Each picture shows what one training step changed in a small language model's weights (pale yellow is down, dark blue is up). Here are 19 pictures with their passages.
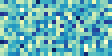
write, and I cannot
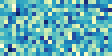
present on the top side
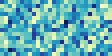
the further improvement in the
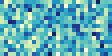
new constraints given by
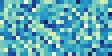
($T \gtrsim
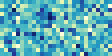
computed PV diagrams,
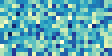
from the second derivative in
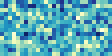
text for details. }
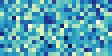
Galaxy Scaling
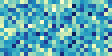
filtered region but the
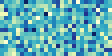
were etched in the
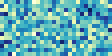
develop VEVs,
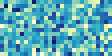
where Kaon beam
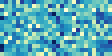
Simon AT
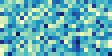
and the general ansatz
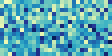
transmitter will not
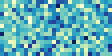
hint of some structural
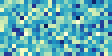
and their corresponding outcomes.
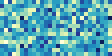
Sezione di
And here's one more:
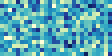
$i$ was
